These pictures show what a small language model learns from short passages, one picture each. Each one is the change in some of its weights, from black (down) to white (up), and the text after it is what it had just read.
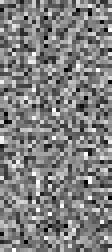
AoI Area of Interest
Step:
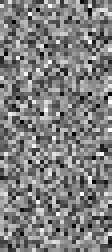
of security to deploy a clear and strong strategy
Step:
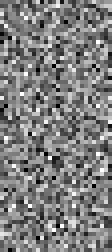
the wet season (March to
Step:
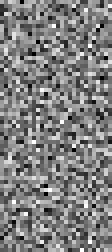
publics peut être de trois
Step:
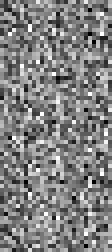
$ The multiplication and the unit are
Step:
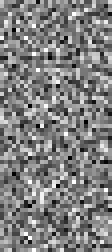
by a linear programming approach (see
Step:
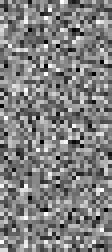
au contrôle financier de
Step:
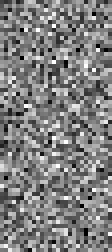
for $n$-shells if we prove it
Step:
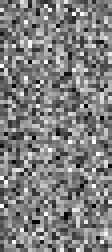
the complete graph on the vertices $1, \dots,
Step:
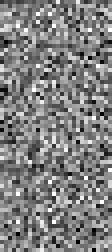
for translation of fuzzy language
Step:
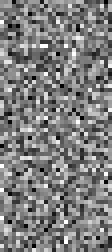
Species E PALAWAN
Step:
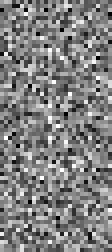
minor subdominant.⁷ In
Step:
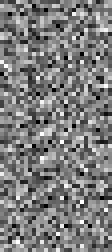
ишонч асосида
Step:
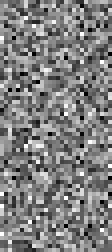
Отмечается, что в этой
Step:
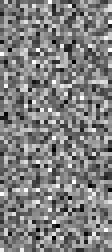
M. Kim, H. Jeon,
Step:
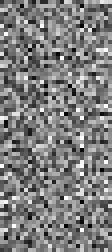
и строгого контроля за
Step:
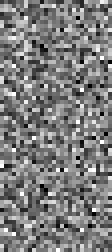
адаптивність Потреба в
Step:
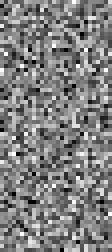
200µl of each extract was
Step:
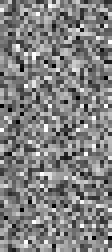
commercial value [40]. There were significant differences
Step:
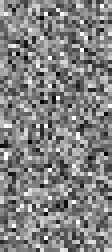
partial differential equations and filtering of diffusion
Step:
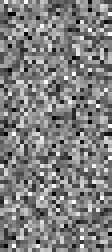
below). Thus, if $v>1$ is a
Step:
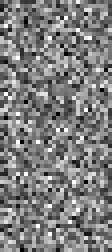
\int_D \left(\nabq \log
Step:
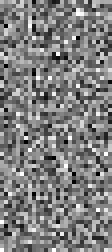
A., ³Prajapati Ayush
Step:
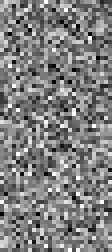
categorical variable. This approximation can be used to
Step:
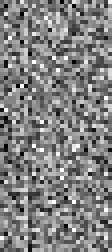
e na mesma proporção, isto é,
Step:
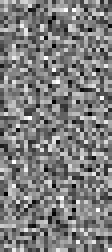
door natuurkundige
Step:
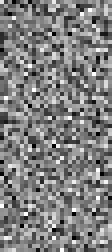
of sodium zincate solution using a
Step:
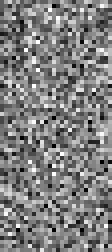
constants, the axioms for the linear
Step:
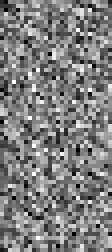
for Research Organisations and
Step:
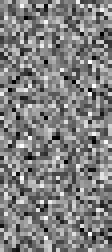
necessary and sufficient that its specialisation order is a partial
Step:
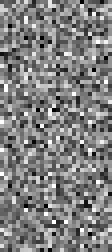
The procedures often involve (1) fixed
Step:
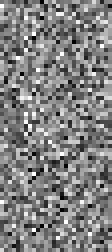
between the scaling adaptive and reference
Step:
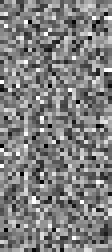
used for the relief of mild to
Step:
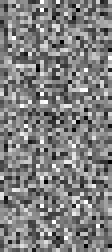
Şekil 8. CWT ve
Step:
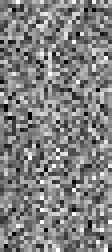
time-fractional problems), the Fourier transform
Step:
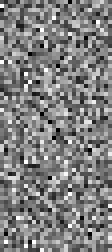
novel's title, which portrays
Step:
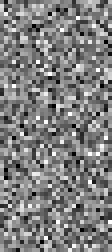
A {\em special sequence in $G$} is a sequence
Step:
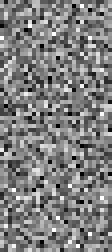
nonnegative sectional curvature and prove Theorem
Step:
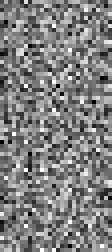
Behzod nomidagi milliy
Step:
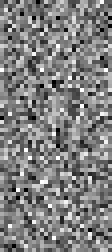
system incorporates capabilities such as data
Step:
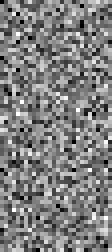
nm is the most frequently used wavelength
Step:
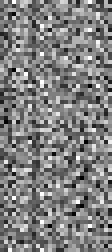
ega, o'z mohiyatiga
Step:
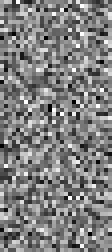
hardly go to classrooms to check if
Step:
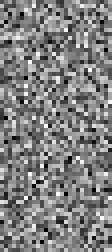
is **simulated**, data was fed into
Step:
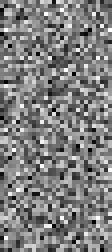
o confessa. Trata-se
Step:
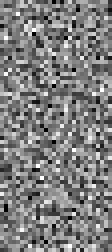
texnologiyasini yaratishda
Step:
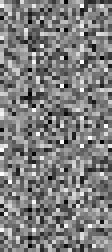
шахс эса муассис
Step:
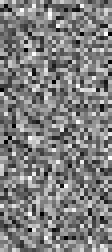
\enspace. \end{align*} That
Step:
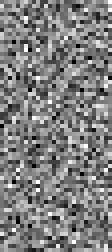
l'arête d'un cube qui
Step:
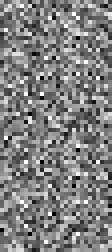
spora başlama gerekse
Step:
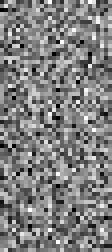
to a simple blow-up along the diagonal.
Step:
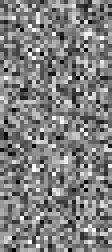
maps with domain $\emptyset $. Let I be
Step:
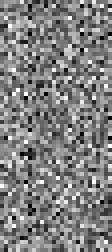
number of subjects in our study was having medium
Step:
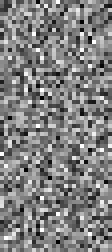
relays towards their members Presentation of
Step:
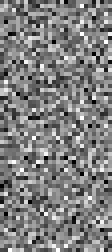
пузыре и возможном
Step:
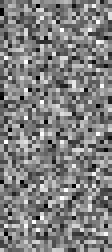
da integração das redes, dos
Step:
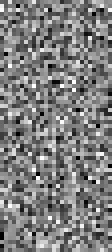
12 months. The functional outcomes were
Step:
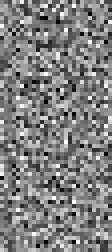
davlat universiteti Tarix
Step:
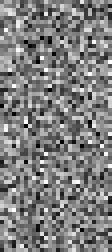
linearity response was observed in range of 5-25
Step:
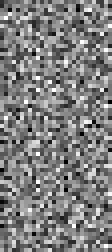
an $M\in N$ such that for each
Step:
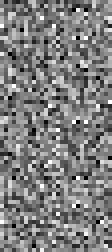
(cm^{-1}) AND g VALUES
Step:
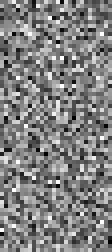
leaf were collected from Ikotun,
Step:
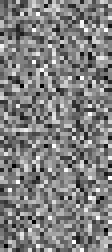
Theorem 1 for $r = 3$. We have:
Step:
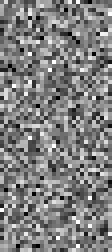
choose some positive integer $n$ and we define the
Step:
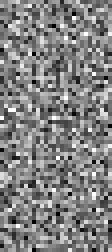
unity. The effect of varying ionic
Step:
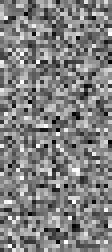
عام هناك دوافع
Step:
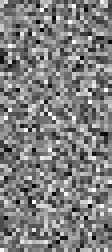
reference to the eigenvalue tolerance and
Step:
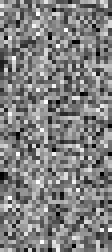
nervous system with the enteric nervous
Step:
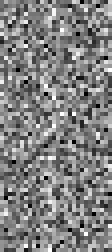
rate of negative appendectomy; by
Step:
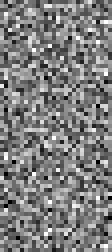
Hubungan antara asupan
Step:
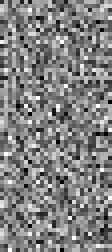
of the first equation of (\ref{eq
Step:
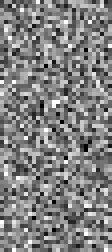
seek an operator $W_k$ in
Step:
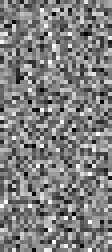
the right-hand term of the above inequality. Hence
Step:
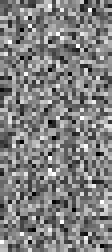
a particular form of a numerical derivatives. If
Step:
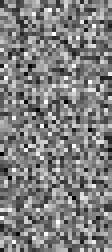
n (number of observations) \times p
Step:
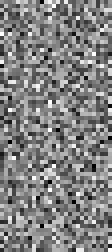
this type of personality. However, the weakness
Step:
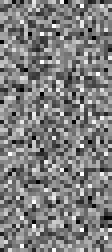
миокарда: уменьшение
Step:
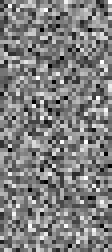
would have to be fed in. And so
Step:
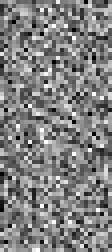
the theoretical fault frequencies are
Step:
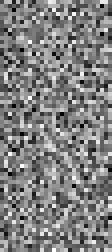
Keywords: *disability, positive
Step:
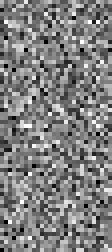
lingkungan dan bahan pangan
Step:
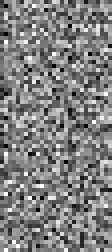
a educação básica: uma (re)
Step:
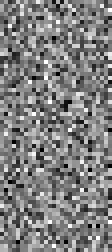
both cases, this implies that $s\to {\bf
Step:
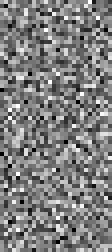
lo requieran y por encima del
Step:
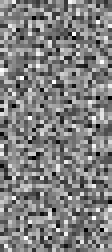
bunday emulsiyani mayda
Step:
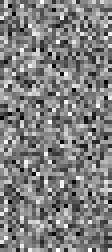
\end{equation} In addition, equation
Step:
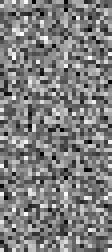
Ta'lim jarayonida
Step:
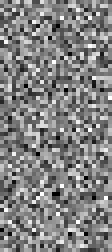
we give the S-values. The
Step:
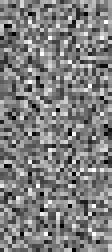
some factors behind certain trading aspects
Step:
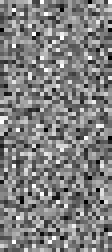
bio-oil, the concentration of each component
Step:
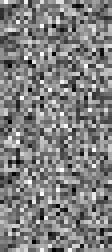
case. Noting that the continuos
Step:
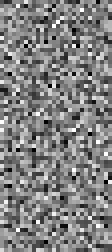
o formă de organizare și sintetizare
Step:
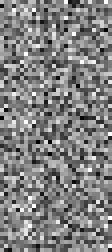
mehreren Standorten und
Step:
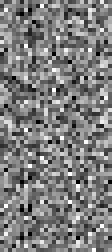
one who can make their own decision in terms of
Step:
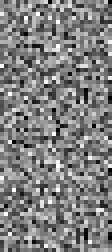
weighted average of past gradients. The average
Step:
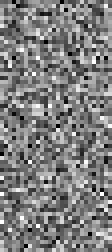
⁸ In line with previous analyses, I
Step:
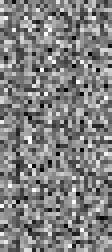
general covariance (first with the help of
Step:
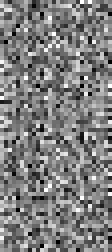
without critical analysis of this strategy could
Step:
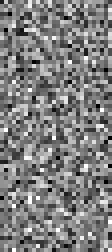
procedure. [3,4] The modern
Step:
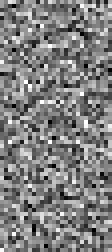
functioning of different sectors in India. The
